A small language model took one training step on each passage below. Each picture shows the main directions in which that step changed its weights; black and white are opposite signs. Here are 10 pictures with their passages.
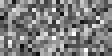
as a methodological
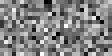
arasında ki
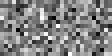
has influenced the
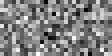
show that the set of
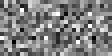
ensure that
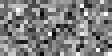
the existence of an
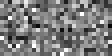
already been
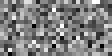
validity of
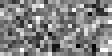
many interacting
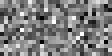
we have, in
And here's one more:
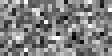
the anomalies
